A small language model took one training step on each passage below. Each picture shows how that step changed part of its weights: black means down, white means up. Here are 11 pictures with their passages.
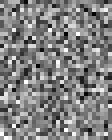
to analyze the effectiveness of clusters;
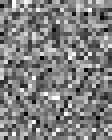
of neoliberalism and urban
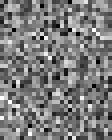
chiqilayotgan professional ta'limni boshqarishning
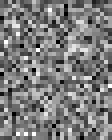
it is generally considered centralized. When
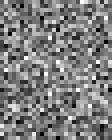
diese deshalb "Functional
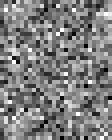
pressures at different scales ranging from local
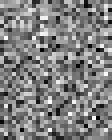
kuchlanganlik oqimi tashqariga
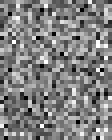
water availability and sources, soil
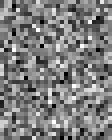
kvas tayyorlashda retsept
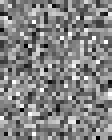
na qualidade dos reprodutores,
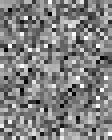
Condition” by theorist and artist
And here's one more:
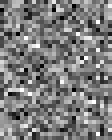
величиной в 0.8 эВ
